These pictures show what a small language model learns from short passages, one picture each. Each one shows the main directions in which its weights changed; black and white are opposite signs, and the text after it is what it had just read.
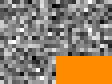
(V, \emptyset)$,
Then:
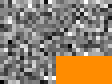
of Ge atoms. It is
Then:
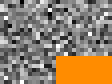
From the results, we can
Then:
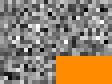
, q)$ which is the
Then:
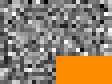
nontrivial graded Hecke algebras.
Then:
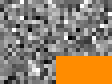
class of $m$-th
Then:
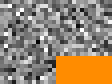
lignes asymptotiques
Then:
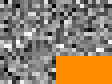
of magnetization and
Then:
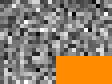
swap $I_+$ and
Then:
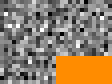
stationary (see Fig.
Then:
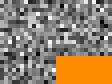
experimental studies enabled by this
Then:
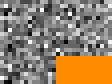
brief account of the basic
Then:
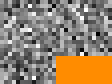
the reported S/N is
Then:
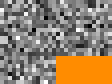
not easily described by a simple
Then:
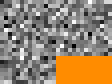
then $2n$, while
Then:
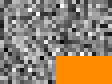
Priors \ & \\
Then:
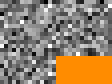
datasets, its modularity
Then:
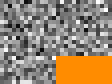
mass in full QCD.
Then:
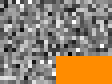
property or function of any or
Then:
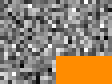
CNM formed by
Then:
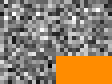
equivariant cohomology. \medskip
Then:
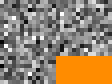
the MI gain increasing in
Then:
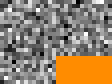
$X$ of genus
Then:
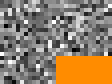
the space $T$ as
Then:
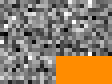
the atmospheric thermal profile
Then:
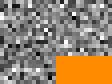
and skewness).}
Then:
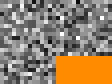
with the class of uniformly convex
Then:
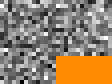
references to tagged photons
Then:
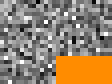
following well-known fact.
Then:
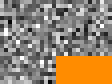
linear approximation, we derive
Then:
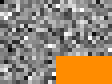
In this subsection, we briefly
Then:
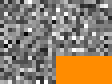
deformation quantization in our
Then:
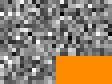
that $\phi \left(
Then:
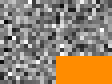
relaxing the postulates
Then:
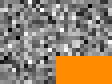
collapse of massive stars
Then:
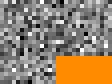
manifold}, which comes with a
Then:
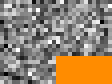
\quad \mbox{if
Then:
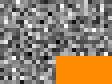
symbol) .input bool
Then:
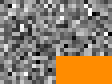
from the Two Micron
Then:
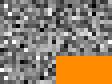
part \bea {\cal
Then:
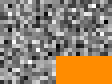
construction and invariance of the generalized
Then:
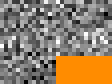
perfect boundary conditions imposed on
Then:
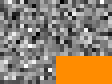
closed oriented hypersurface in
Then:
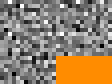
and $\alpha > 0$
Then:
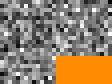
is univalent and
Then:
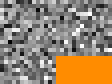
operative in the regime,
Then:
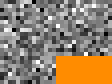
provide a structure theorem for arbitrary
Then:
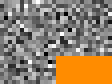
is compact, then these subgroups
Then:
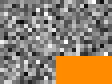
coupling is computed at the
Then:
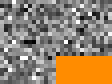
workers in a purely
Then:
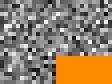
at the boundary point toward
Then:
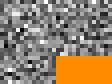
0$ is the slope of
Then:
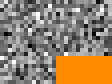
cases to consider: if
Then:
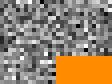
Brownian motion in distribution,
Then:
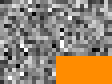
the operators of table 3 have
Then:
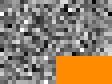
hence $u$ is not
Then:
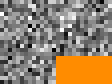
multiplication of $\omega$) that
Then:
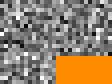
Last two equations produce the
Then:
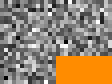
of the various experiments considered in
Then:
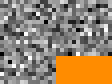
for $\gamma_T >
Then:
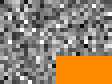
a generalized matrix eigenvalue problem.
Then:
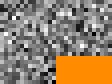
are perhaps the most
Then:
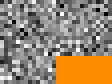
column appear in ascending
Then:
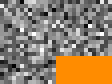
Then by Fact 1)
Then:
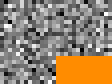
along the defect, where
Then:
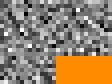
Nernst Planck,
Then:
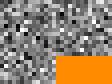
$q$ energy bands and
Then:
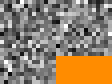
\Sigma$ determines a
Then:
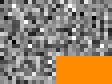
discrete counterpart \(\Psi K
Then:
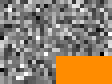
$y$ are symmetric with
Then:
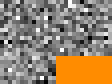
quasi-black hole in the
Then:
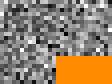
entities intersecting
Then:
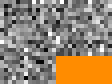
\dt \br &\quad
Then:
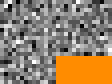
$\p$ to represent the
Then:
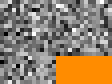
$\sigma$ occurs at least
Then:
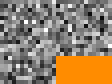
{}From the physical point of
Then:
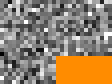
$\sin^2 \theta
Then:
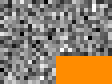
contain that of HD.
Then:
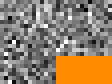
are still able to update their
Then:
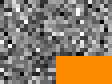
a special Schubert intersection
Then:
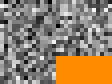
\begin{aligned} &
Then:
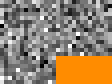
0 \end{array}
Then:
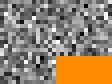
neutron powder
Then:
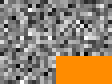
the National Science Council
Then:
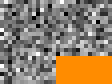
immersed into a longitudinal magnetic
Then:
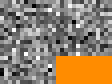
non-perturbative QCD
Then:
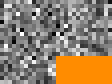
\times\\ \times
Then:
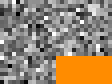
estim}) after optimization over
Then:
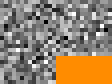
for $x,z
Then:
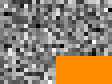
remain bounded away from zero.
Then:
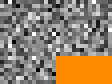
of rounds is
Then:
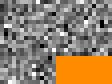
same when excited at both
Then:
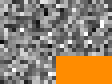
black holes, formed from the
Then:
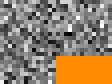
for a Poisson process, the
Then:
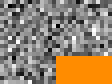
martingale representation theorem.}
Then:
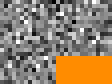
$\sE$ be a
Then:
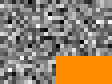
algebra to identity. Therefore studying
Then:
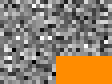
discrimination under certain
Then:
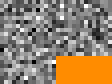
$x^2 \approx
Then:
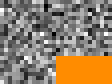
illustration, we fully
